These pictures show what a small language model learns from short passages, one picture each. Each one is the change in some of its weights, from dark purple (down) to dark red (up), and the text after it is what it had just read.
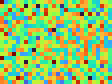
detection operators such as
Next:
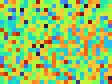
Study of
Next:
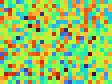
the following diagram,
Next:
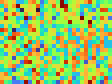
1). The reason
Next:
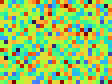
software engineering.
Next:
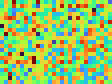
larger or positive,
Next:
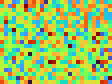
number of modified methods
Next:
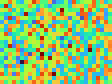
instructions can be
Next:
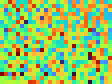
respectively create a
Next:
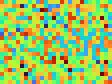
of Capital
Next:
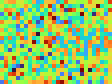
such conditions,
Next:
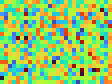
warming has led
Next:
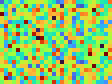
upper-bounded by
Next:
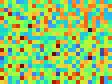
the existence of
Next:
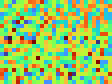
map for each
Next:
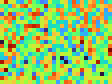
to tackle
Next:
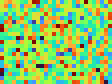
technique with sequential
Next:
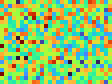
and $j$
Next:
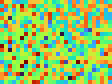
at a frequency of
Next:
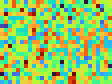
valid for every volume
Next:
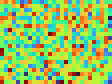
to apply numerical simulation
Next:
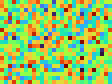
gradually over
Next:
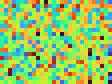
water. We note
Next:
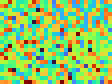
signals to predict
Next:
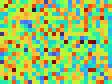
required in the ratio
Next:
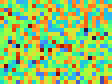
the author -
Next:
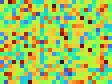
2) are
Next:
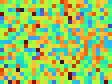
carried out with the
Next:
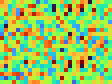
of the wells
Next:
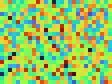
expression of concern is
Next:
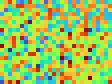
or $\log
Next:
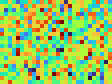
be understood using a
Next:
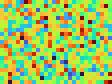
(red) and
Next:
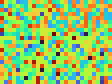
the lower estimates
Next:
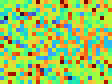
the whole tape
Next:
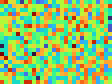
to follow strict environmental
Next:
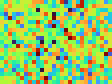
cubic superpotential
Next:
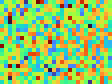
an earlier draft
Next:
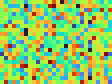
{\sl blocks}
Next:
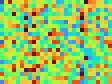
\right )
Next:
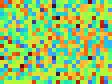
the electronic information resources
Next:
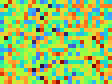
reported excellent
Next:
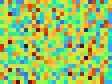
is the parameter
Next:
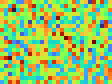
over the sites
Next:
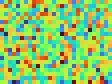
mass that is
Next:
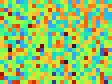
the absence of the
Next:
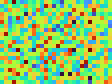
experimental indications in
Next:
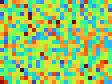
well known) proofs
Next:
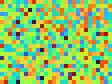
estimates for metric regularity
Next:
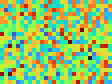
and injecctive
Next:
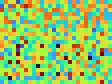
of the students before
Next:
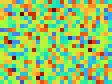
and it is useful
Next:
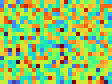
of identification that is
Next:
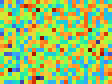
is one of the
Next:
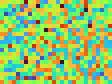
subject.}. In
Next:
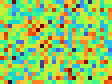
column negations,
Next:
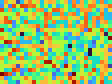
of \( U
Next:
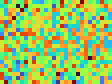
of the complexes
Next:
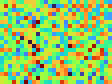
been determined. The
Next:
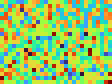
(the width of
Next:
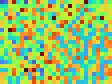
are \beq
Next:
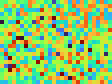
suitability for internal
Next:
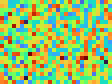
the dimensionless radial
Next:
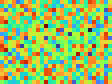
and that of our
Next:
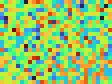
microorganisms like
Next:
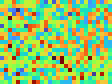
end, all
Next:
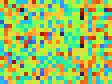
3 – 4 hours
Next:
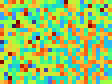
winter school
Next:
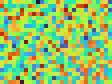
reactions provide opportunities
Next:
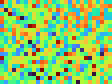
the next. By
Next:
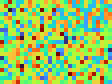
may be described by
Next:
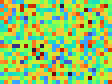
capital] at
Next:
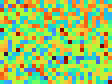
of Clinical
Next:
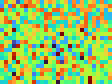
of the carbon
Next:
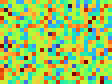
the climate and reduce
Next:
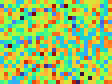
separate page of the
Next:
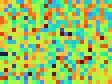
and optimized compared
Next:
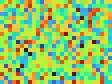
have also increased the
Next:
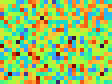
excluding the
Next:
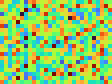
first three components
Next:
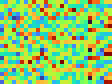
Since we can do
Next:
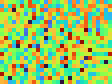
on $\Omega$.
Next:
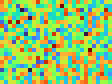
chapter 2 provides
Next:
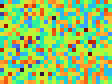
pointwise addition).
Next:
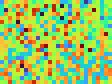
(top) and
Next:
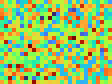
its definite
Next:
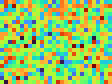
than 5 were
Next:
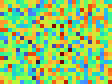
examples. Finally,
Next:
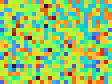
Thus, if the
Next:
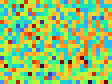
is lost.
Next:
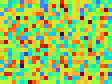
2}) and symmetric
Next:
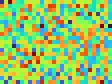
systems are expected to
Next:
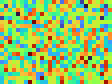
the AEF
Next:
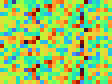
\ \theta
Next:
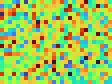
$v \in
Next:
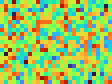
256, suitable
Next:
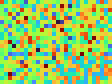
It is clear that
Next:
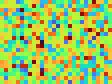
some more common physical
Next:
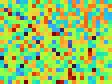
the multiscale
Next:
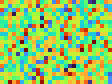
visit can fully
